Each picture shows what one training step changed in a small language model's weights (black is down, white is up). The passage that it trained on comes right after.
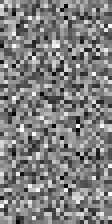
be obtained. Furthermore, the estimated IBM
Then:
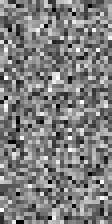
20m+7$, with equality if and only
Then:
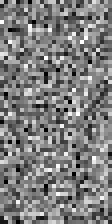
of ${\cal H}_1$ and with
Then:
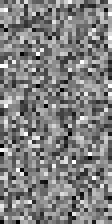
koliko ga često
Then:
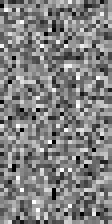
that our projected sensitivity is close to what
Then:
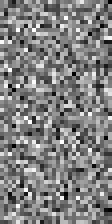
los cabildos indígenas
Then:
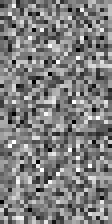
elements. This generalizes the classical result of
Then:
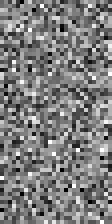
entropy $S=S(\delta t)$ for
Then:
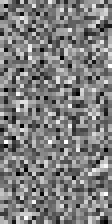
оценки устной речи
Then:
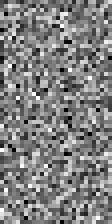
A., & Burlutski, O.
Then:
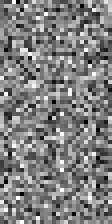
and describes infinite and infinitesimal numbers in
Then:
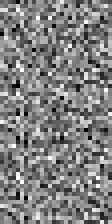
both forward and backward propagation directions.
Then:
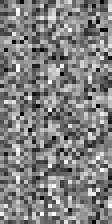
М.М Ҳақимова.
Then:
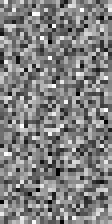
Figure 4 | The numerical and experimental focusing results
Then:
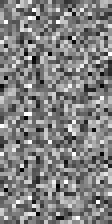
qo‘ydi. O‘zbek
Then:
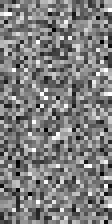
The solid lines correspond to $n=-2$,
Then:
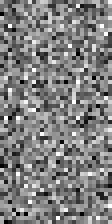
\paragraph{$L$ is a
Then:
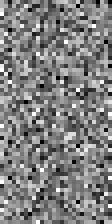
\lambda} dV = \int
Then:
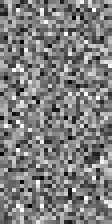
Forward-forward (FF) learning is
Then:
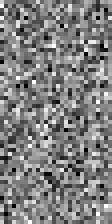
was synthesized in the explosion. The
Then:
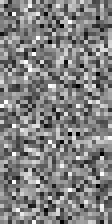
region was considered for the normalization parameter of this
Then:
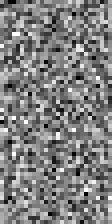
imaginary parts of the perturbed radial
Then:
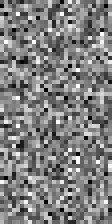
All of this assumes that we know the dependence
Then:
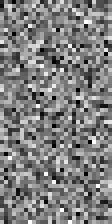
from the composite functor $FG$ to
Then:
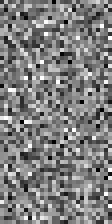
r(\ell), \quad \text{for
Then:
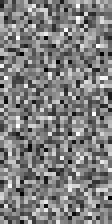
the further experimental test, which would be performed in
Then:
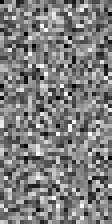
e 11.28 km di strade.
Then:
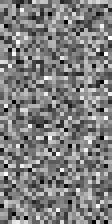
x,y \rangle= \int_X
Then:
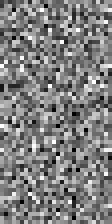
of the error for $k=3$} When
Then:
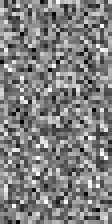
strength between light and atoms grows only logarithmically
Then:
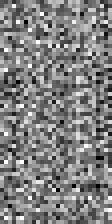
dengan tujuan utama penelitian
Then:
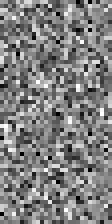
\begin{eqnarray} I_{vr}
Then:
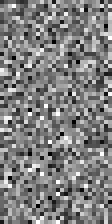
coefficients. \end{defn} For example,
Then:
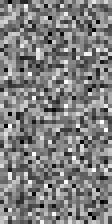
bounds of the energy bands, and we can easily
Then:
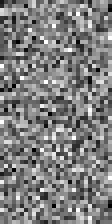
do método pelo processamento a
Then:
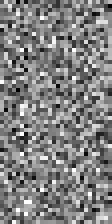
formats. To resolve this newly
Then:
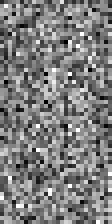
e risadinhas, por grupo de
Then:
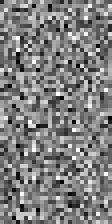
by balls (each of positive
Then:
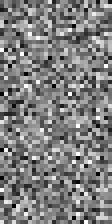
clarify this relation in the simplest
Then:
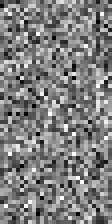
photon counting and post-selection
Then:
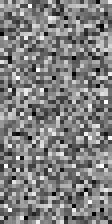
reflexivity of the knowing subject who
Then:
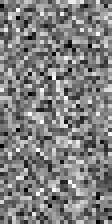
biri atrof-muhit
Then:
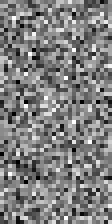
$L$. This implies that $M\in
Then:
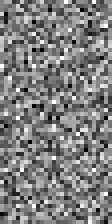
асрлар давомида
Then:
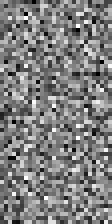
of the pseudo-$C_l$s are
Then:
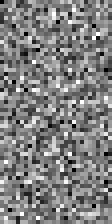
Bosco. **Uma equação
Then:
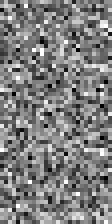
та інтервальні комплекси,
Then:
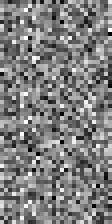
semicontinuous proper function at a
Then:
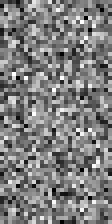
{\bf difficult to train} and are
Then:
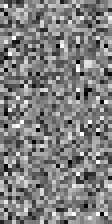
$\mathcal F = \mathcal F_T$.
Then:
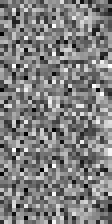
diferencia de la universalidad lógica u
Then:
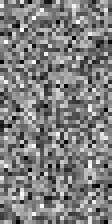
обязанности [6]. Если
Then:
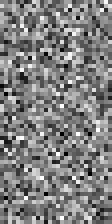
at non-zero recoil are being complemented
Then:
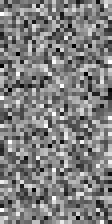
Pacientes com polimastia também
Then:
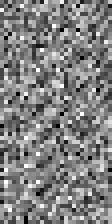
posición del parto en el Sistema
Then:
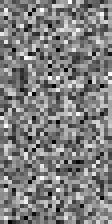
sifatli ta'lim olishga
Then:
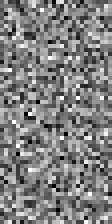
The purpose of this article was to map scientific
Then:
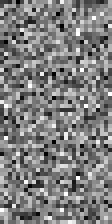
and $\tau_{fast}$, from fits
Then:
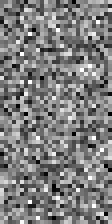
$\gamma_{\varepsilon}T\mapsto T$
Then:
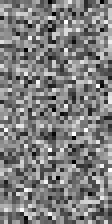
ravon va tushunilishi
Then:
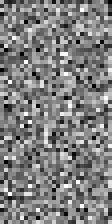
Crime*. New York:
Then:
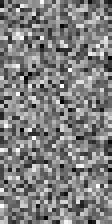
Ethylene dimer and trimer
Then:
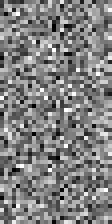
such that the Selmer rank for
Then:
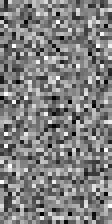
$0z$ axis at altitude
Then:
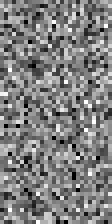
всего, методики самой
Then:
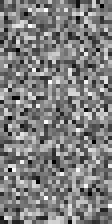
the fact that $e_k$ is
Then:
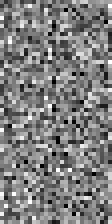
domains, providing detailed examples for the
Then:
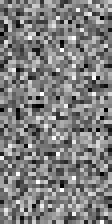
3$ matrix $M$. % Consequently,
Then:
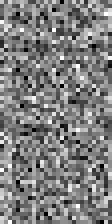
porque es vital la creación de un
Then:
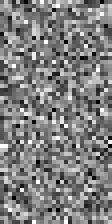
source was qualified as `bright' and
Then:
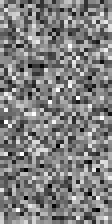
occurs, giving in this case a narrow
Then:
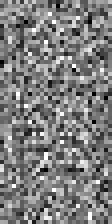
water vapor in air, 6 m
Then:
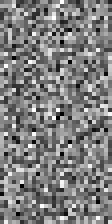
testing independence is considered. Its
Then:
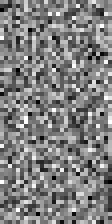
la mercancía a disposición
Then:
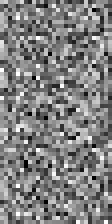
yutuqlari va yangiliklari
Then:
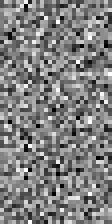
of $\gtrsim8 M_\odot$).
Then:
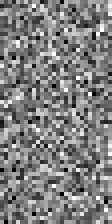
a consolidação e também o canal
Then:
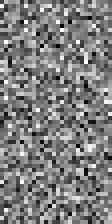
Let $\omega: L\to L_{\Bbb
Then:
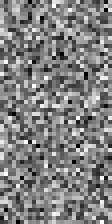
\chi$, with a value \bea
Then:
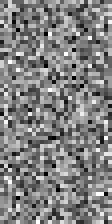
sebagai bentuk dari
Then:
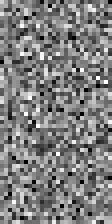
we see that $$\int_1^x
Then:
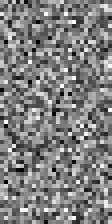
automating more, but in knowing precisely
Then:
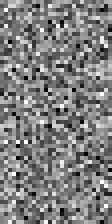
– mass-mediani qabul qilish
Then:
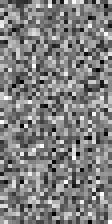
However, care has to be taken which central scale
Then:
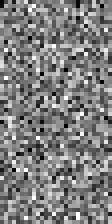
the present paper, we have studied a
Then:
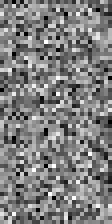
o número em uma soma como
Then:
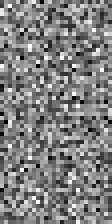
and K. Wódkiewicz,
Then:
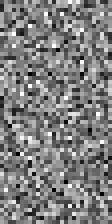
in our analysis. We have carried out
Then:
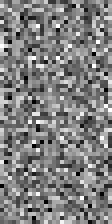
}{\partial \xi} c_{\zeta
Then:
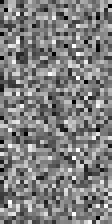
that the l.h.s. of
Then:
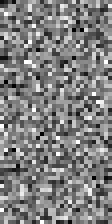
Elastic properties can better be understood by
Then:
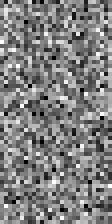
1. Simulator pemerah
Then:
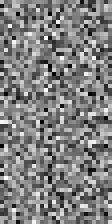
Explicitly represented tasks are often presented as
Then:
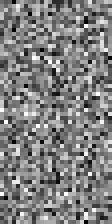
focus on the neutral current interactions in this
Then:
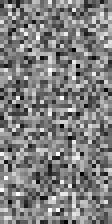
and from $v_a\sim
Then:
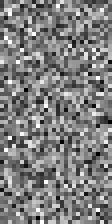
events, as well as competitive sport
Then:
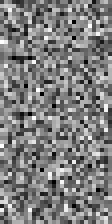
illustration). Note that under this quotient, the
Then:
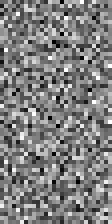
is finite for any $x$. Furthermore, if
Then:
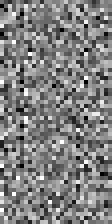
the dynamical matrix are given by the square of the
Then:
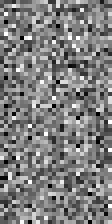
\\ \bottomrule \end{tabular}
